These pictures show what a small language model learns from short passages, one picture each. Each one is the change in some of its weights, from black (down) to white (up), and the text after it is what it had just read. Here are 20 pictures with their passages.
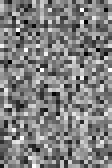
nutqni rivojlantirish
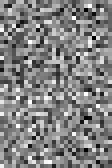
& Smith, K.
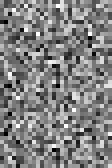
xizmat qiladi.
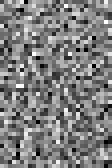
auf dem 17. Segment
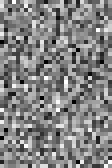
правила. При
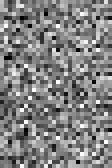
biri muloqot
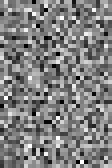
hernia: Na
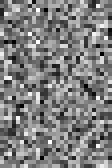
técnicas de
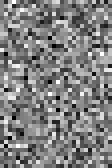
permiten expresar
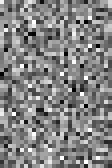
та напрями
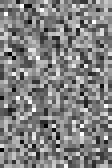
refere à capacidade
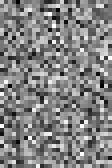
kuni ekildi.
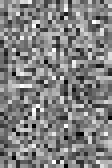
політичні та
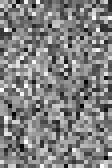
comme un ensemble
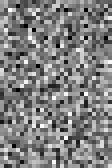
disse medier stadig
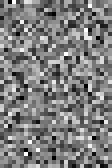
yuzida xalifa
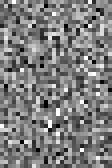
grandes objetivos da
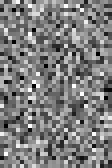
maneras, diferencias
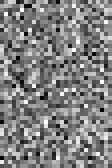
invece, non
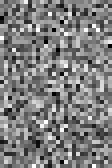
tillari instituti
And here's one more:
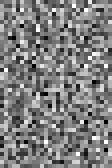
Fase: Confeção
